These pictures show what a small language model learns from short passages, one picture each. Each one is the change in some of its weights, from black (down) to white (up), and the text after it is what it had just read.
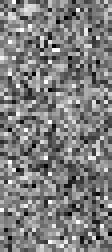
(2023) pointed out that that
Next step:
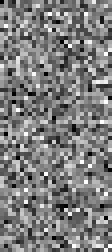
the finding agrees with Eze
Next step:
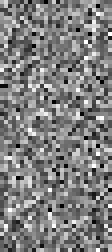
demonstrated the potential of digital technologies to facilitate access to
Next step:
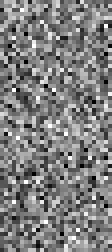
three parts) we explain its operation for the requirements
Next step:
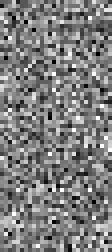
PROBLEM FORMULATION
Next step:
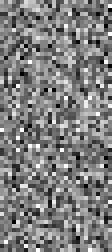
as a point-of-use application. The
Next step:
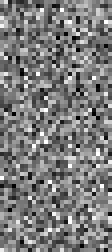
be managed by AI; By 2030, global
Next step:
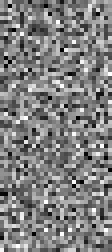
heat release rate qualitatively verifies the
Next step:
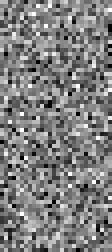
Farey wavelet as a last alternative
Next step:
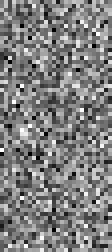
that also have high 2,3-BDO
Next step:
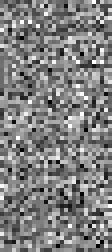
For experiments, fertilized fish eggs
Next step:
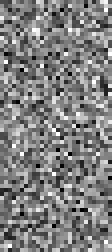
are normocytic and normochromic.
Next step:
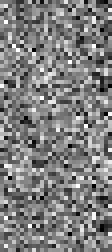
IL-6 have been found in patients with
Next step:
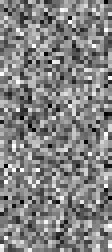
with operational experience and local contextual knowledge, while
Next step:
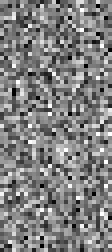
outperformed the other classification algorithms with an
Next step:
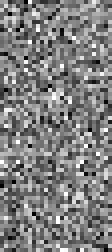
behaviour are not significant predictors. At the classroom
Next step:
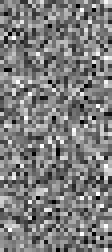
restaurants, and local providers to
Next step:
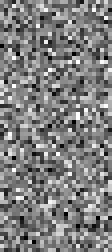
and Adolescent Psychiatry,
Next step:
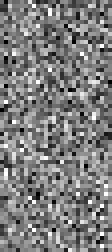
analysis. Our motivation was to create a dataset
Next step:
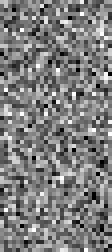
No One- or two-tailed P
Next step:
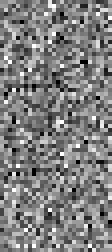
exclusiveness increased nationally and internationally,
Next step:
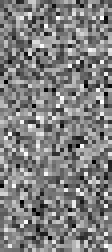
mode when signal intensity > ~ 106
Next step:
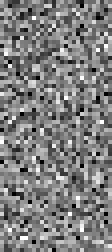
an outlier factor for each object by
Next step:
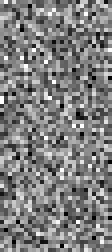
for our dataset. Before training the
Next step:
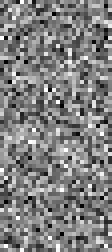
DFIG-based DRWT system with
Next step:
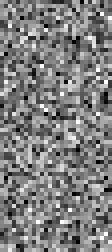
in the fluorescence intensity.
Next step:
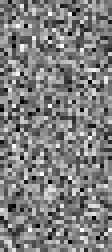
the traditional single-phase asynchronous
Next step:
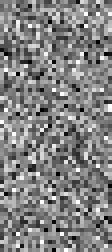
for improving company logistics processes based on the application of
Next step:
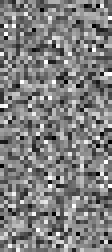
PLC Riemst Caestert
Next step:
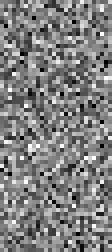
compared to the dry season. Gulian variety
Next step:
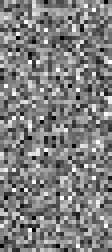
on the basis of their purpose and dynamics, which
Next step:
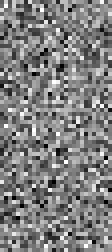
that are imported are then removed by the custom
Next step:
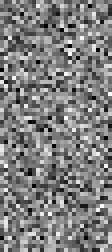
the dose of extract was reduced to 100
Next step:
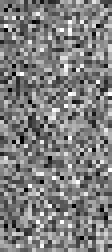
very strong and statistically significant relationship. H3:
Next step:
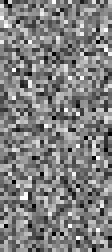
to the initiation reaction, their sole effect may
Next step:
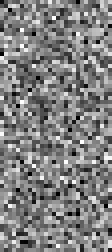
This decreases the state-of-the-art
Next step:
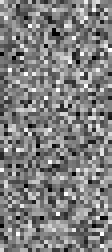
also known as the non-destructive
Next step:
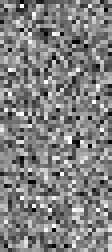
comparative exclusion method would still be useful. It
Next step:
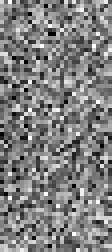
monthly JISDOR value of
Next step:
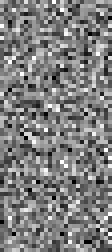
mass production process hardly amenable to product
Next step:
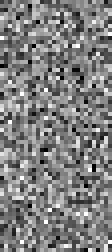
which guarantees the quality of the
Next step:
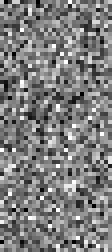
periapical radiograph. Followed by
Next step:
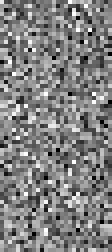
such as the (approximate) number of
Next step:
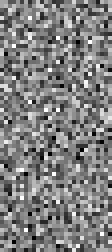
Positive (or Negative)
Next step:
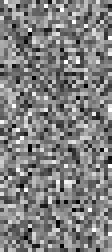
constructing Δ , which is required at the
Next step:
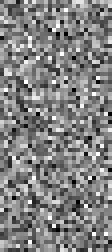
but not in the 91 automotive
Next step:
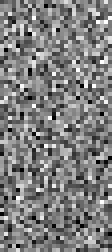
that satisfies the \mathbf{c}^+
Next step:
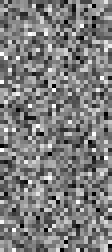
connected to 3L-NPC. The results
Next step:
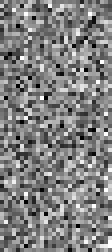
the integrated emission flux over the line profile of
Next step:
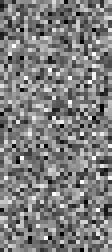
new and largely unexplored area of research
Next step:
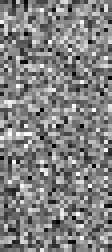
with three convolution layers and two FC
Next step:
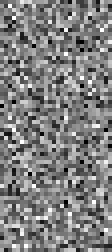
the readers to thoroughly consider the activities
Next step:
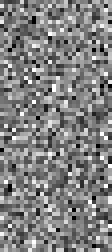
skilled (‘professionals’)
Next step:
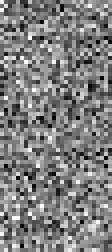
drought levels. Data are based on means ±
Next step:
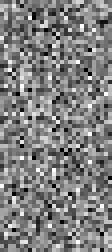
required technologies to achieve so are identified. A
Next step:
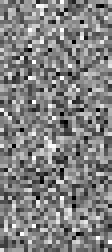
Scaleable design allows future members, assets,
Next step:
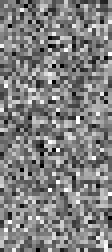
in a syngeneic mouse model.
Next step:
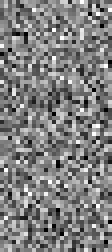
of doing the same solution/innovation in
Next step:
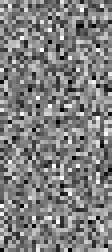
Q_{RT} (black). Panel
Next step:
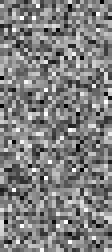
in the unweighted distributions for
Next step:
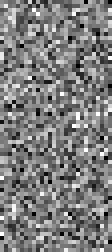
Ψ in M , or 2. p occurs
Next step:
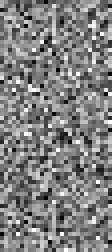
demonstrate its application in real-world environmental monitoring
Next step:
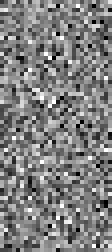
SfM must be done every time a new
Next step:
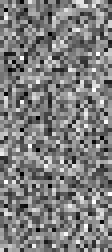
result in advance, and to ask questions. In
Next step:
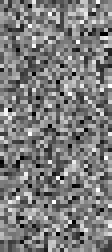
for early diagnosis of acute nephritic
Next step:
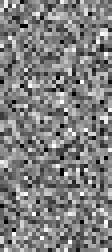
cytology by Pap smear and to stress
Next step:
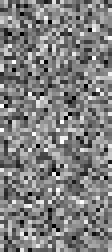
highlighting the limitations of the current standardization framework
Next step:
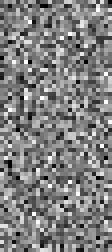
the precipitated fraction (P1).
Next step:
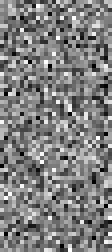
Davies S. Access to effective
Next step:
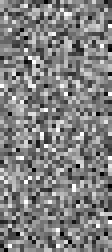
which means it plays a prominent role it
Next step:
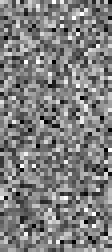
rekompensatę za
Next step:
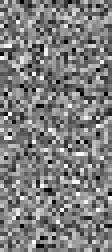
Learning for Cultural Preservation
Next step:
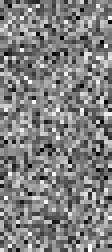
of the traditional township units,
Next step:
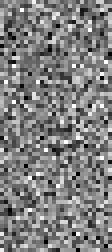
market of 50.1 billion US\$ in
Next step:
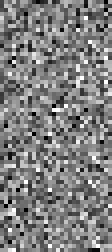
Section 4 and evaluated in Section 5. Finally Section
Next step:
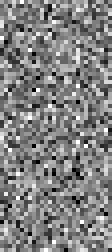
This implies that personality related stress can be
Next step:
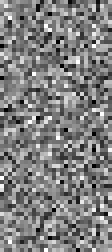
(A = time) and (B = extraction
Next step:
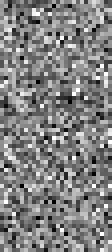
certain places. The rest 52 had different
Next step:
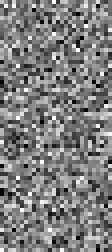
and results such as InceptionV3,
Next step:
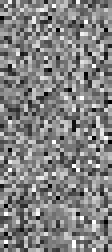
themes which were transpired during the analysis of
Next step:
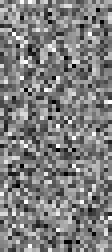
the “Habermas Machine”.
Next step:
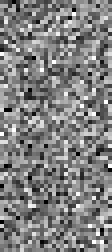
calculating income tax for the reporting
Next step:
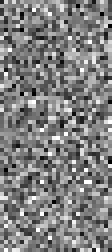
applications dedicated to a wider public and
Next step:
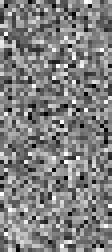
square and time graph. To enhance the analysis
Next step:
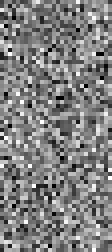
organizations—including Lok Sabha
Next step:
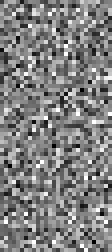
to 10mm and in 5 cases the size was
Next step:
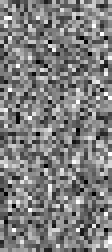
contribute to the sustainability of agricultural ecosystems
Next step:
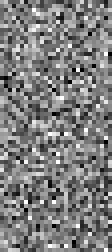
constant. It is because of equilibrium
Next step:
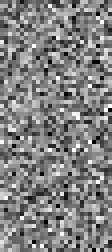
names, says Watson, a name
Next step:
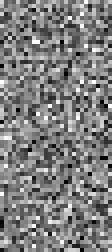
process P needed at site i at time period t
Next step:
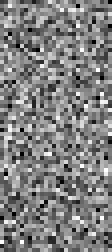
an elusive part of a specific historical
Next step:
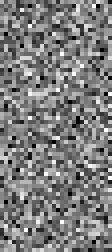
published in environmental health journals. The
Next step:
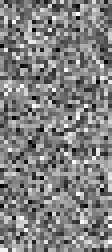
training they had received, providing qualitative insights into the
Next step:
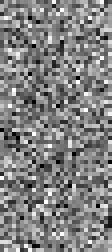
about how humans learn, the authors offer
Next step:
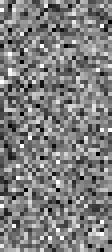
longer impact contact duration. The resulting deformation
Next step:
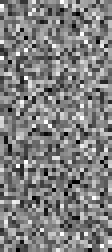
seems to imply, why does the
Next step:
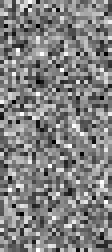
2.3. The webpage introduces the
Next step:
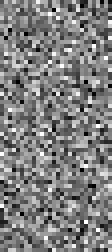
small commercial, residential and street
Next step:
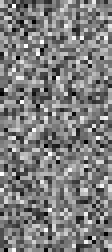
teachings give individual spiritual
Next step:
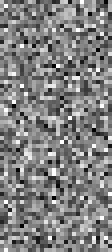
net present value (NPV) approaches depend
